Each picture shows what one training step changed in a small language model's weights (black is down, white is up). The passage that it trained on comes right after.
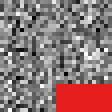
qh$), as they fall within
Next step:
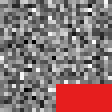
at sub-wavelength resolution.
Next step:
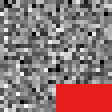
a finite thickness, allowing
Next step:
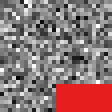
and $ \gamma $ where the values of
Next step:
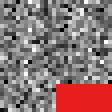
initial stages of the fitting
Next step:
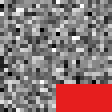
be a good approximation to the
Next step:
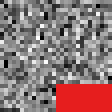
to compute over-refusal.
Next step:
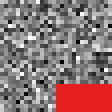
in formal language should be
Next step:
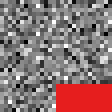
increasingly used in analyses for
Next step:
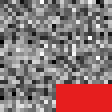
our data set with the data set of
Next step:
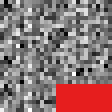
\begin{align} \delta D
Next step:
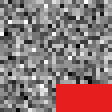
of such a limit, we have to
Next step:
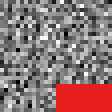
Forster_2018}). See Figure
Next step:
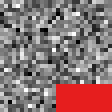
mobility of the unprocessed sample
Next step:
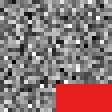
the much higher effective scales probed
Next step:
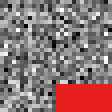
\hline Tracking$^a$
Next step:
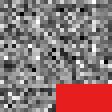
SM SERS spectra
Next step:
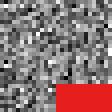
consists of about 50,000
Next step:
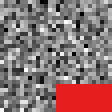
between the Gaussian and the
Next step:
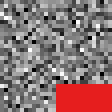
distribution functions (PDF) of most
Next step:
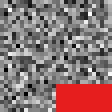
suffices to get
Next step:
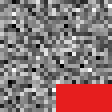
multiple age constraints
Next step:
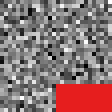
response functions in the ladder
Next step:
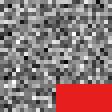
and also of the one on the ground
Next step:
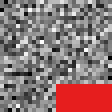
a small excess of IR
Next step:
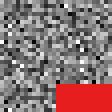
shows the frequency of defectors in
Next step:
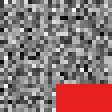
its super-connection. Here
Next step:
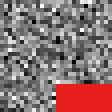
of Engineering and
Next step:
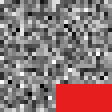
claim an upper limit on the
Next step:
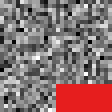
leading order approximation of gravitational
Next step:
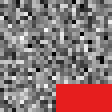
optical identification but seems to be
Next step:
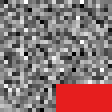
and Innovation through Projects
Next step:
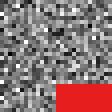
a constraint in the neural network
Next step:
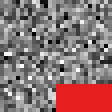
local spaces on each site.
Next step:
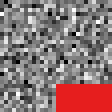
a popular research topic
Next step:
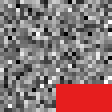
scattering factor (which is
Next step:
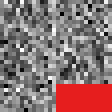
become more and more excited,
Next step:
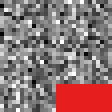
table associated with element
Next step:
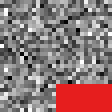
we would identify certain parts
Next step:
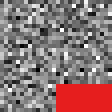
scheme for the basin of
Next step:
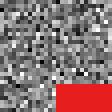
Therefore, the system enables
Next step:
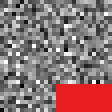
fermion, they argued
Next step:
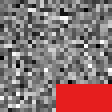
A.Leonidov and
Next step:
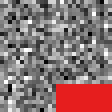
excitation by fitting a
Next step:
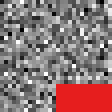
freedom, we define the
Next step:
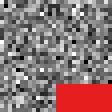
1$ because the spiral
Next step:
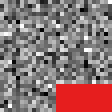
used for each simulation. The input
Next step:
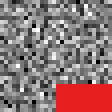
whether to transmit or not
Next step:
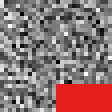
definition of tracklets is
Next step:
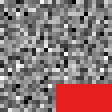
pairs, hence the
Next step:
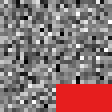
crossing is clearly seen
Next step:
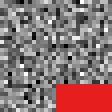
the confining potentials only determine
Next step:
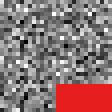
the middle of the
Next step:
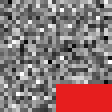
the mid-energy range and a
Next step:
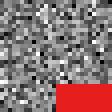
is an auxiliary field. An
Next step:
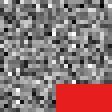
resonance ($|q| \to
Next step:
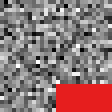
a lifetime $\sim
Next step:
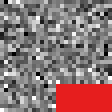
| ራ ra |
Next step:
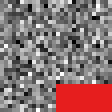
events. Instances when no
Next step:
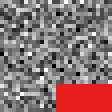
the bounds on mixing parameters are
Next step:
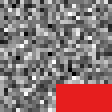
at CERN, alone can
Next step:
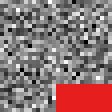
the symmetric case reduce to
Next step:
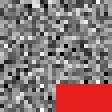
each time $t$, the element
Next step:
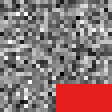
New York} It was the
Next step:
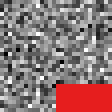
and therefore operates in a very different
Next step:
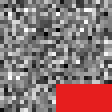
a standard personal computer and
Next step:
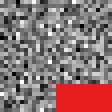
measured BBC charge and
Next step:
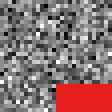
otherwise. \section{The
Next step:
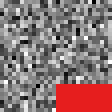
conformal boundary, the
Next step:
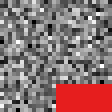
is for provoked companies
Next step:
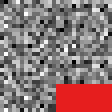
$ $ \\ \hline \hline
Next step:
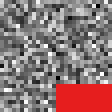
$N+1$ indicates the
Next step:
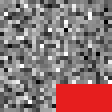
the general abilities of
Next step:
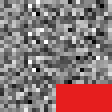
explore if the phase function can
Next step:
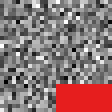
each bin equal to the mean power
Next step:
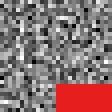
possible TWJ: | |
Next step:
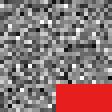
mutation fuzzers.
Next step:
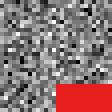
have a clear signature, and can
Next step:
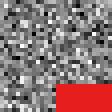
summations. For later use we
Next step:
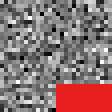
cells/mL). The mean
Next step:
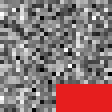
by standalone beacon
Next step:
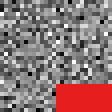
Thus the higher order antisymmetric
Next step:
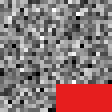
that of the $select$ function
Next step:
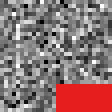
a ``validated'' disposition
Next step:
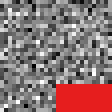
Galaxy Zoo project
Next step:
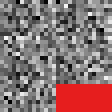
hypergeometric expression
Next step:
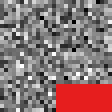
resulting in an agent being
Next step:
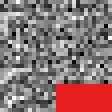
& \textbf{Value} \\
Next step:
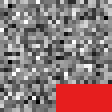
viable, early and
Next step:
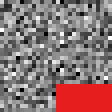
without a summation on $i$.
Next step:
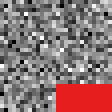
On interpretation of the
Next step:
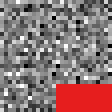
(SSP) that drives
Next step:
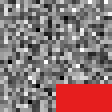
the distinction between inference with a
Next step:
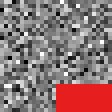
Gray code $g_i$
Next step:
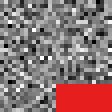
be interesting to study the role
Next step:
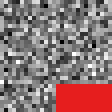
although the extracted temperature is
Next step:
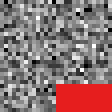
LEAs. In section 5, we
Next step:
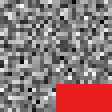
enters the gapped
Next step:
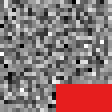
neutrino QCD axion
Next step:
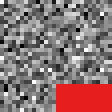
s_{12}}$ are summed over
